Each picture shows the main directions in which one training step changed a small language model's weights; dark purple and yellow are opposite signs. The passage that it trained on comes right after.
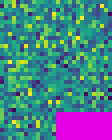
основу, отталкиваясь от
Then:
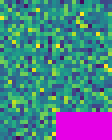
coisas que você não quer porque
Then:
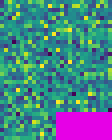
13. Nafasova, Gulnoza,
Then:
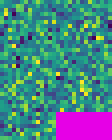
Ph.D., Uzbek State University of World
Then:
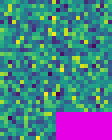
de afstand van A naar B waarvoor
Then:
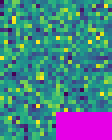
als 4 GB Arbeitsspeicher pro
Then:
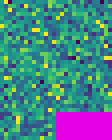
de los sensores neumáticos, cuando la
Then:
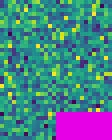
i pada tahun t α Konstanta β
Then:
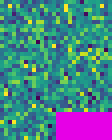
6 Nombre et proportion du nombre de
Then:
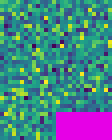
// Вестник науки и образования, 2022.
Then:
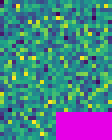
Konrad Adenauer de 2020 é a
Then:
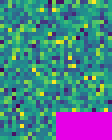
erishish maqsadi belgilangan", deb
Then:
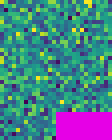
morte em todo o mundo. Vários fatores de
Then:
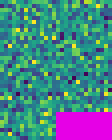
el ámbito de la sexualidad. Sin embargo,
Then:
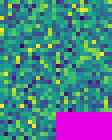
Ushbu toifadagi bemorlarga stomatologik
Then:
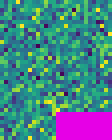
uchun uyushtirilgan pedagogik jarayon boʻlib,
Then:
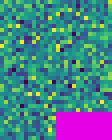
realizat meticulos, riguros.
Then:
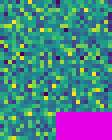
pactuações com a Comissão Intergestores
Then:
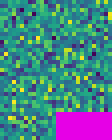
шығындардың өсу
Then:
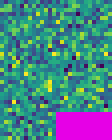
Keywords: military conflict,
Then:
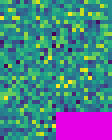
po'lat 15, past uglerodli
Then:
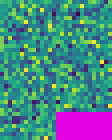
databases MediLine, Scientific
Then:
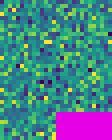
masalah dalam pengajaran bahasa
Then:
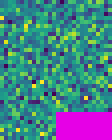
ajánlások azon az elven
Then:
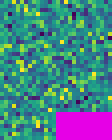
Geography, Regional Planning and
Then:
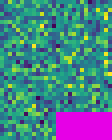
sifati boshqaruvi moliyalashtirish, monitoring,
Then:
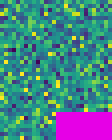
(Узбекистан) Мадиярова, В.
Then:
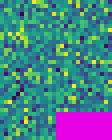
de referencias históricas y resumen de artículos
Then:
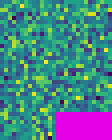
Nima qiladi? Kabi so‘roqlarga
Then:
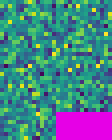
Faqat do'stining o'limini
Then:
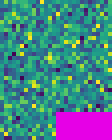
satisfaction ? (Citez-en
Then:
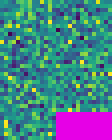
kurtulamaz. Anadolu mayasında ise
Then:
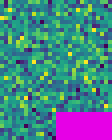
une prise de conscience à travers son cri
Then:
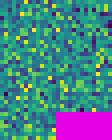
o`rgatilgan kerakli masalalarni izlab
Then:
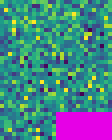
colaborativo. Por otro lado, el docente A
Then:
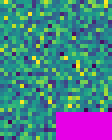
пространство в терминах
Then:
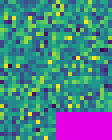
Deraza oynasidan to'kilayotgan
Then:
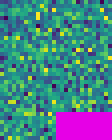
ekanligini ko'rish lozim,
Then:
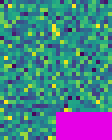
и производства. Республиканская
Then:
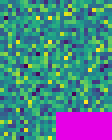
OF DEFOLIANTS FOR MEDIUM
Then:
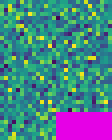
l'article suivant (en accès
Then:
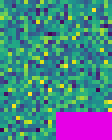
laws, standards, and administrative procedures as
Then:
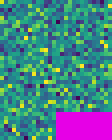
la claridad de las instrucciones y de las
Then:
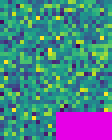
вается вопрос: где проходит
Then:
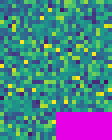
im Maßstab anzupassen. Im
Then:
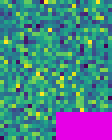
система негативних соціально значущих
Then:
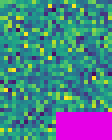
leader had with the C.E. King
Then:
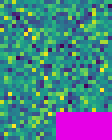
PROCESSES: THE ROLE OF
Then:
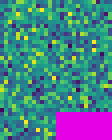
observar os critérios estabelecidos pelo MEC
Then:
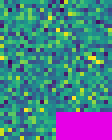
yeni kurumsal kuramın önemli araştırma
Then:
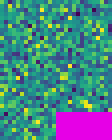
alan, Asena Temelli Coşgun
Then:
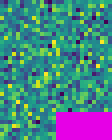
maslahat va trening xizmatlari; -
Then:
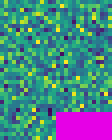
[8] Выявление перспективных
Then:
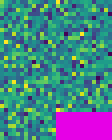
зерен кукурудзи різної
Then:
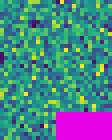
por el alto nivel de indeterminación de
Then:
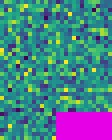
الكوفيين اتهامهم
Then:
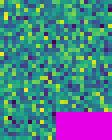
ancha yuqori bo‘lganligi sababli,
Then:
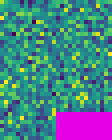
rápida e econômica de materializar a
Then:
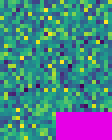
olishga bo'lgan teng imkoniyatlarni
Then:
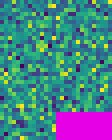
quritilgan yoqilg'ini qozon
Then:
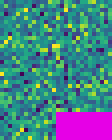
UUD 1945 tentang hak atas
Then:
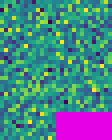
abarcados pela vontade de verdade
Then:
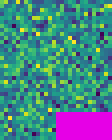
fanlar doktori, professor (O'zbekiston)
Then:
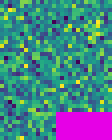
MNU, são alguns dos espaços criados
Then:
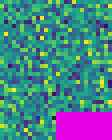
axloq va odobli bolsin,
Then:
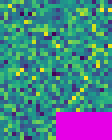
et spontanée. Si l'une des
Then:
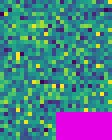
displacements and deformations in the
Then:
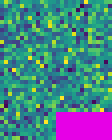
novdalarining uchlarida hosil bo'ladi.
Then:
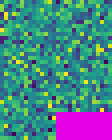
assistent ¹ Andijon qishloq
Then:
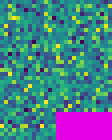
Ермолаева М. В.
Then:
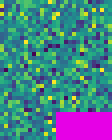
versión adaptada de un original de mayores
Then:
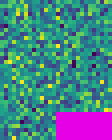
повышению урожая, который
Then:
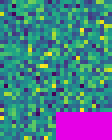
involução e desintegração com que o Brasil
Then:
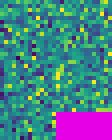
Journal of Educational Discoveries and
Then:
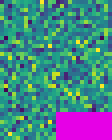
maqolada Davlatimizda rivojlanib
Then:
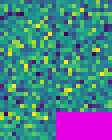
construct a more objective account of history.
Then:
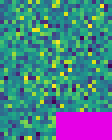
o‘yin va bosma so‘z
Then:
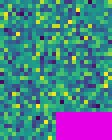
schon Mühe haben mit diesen Dingen, bei
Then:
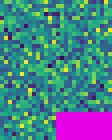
Rosales, Cecibel Franco
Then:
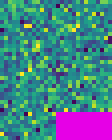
“Социалистик қонунчиликни
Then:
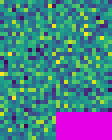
eserlerinin dolaşması, İpek
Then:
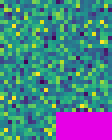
quriladi yoki sotib olinadi; -
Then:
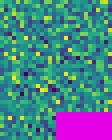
finali o, in alternativa, di citarli
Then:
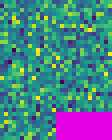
^a Co ^a Ni ^a
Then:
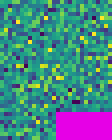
a Mulher como uma das três legislações
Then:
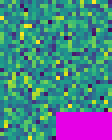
Fire safety issues.
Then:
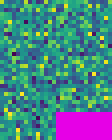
الفرنسي على أنه: "Le
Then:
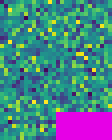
business succession between 1939 and 2017:
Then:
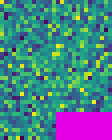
изобразительного искусства, так как
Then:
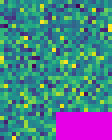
I. (2011), el crecimiento empresarial
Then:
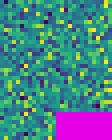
estetik qarashlari tekshiriladi,
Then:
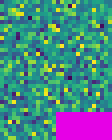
полутора (у основания) диаметров
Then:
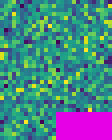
olika system. Befintliga
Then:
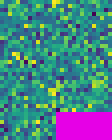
Korporativ boshqaruv va to‘lovga
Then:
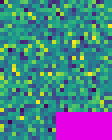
пойдет о путях развития
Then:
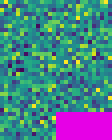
umelej inteligencie v oblasti
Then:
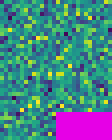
holda quyidagi mazmunda belgilash maqsadga
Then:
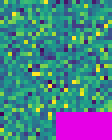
Subject" *Computer Science and Information
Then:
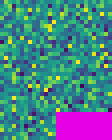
pharmacie, l'offre est
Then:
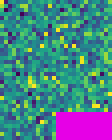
в подготовке военных кадров. В
